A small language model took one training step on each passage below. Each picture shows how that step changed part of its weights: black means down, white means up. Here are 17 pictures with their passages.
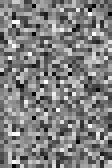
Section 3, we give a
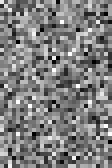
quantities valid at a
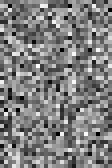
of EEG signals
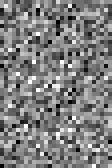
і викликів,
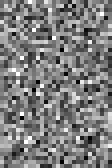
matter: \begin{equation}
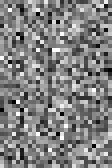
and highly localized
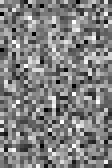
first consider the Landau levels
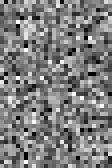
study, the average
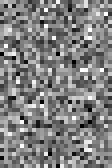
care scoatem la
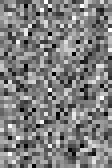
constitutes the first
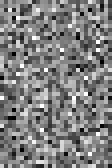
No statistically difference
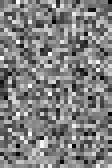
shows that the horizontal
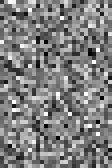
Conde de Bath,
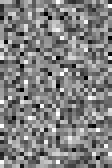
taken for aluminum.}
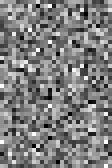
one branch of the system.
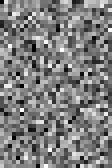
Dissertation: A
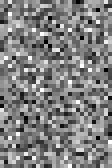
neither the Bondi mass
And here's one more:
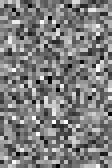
solutions is of great importance
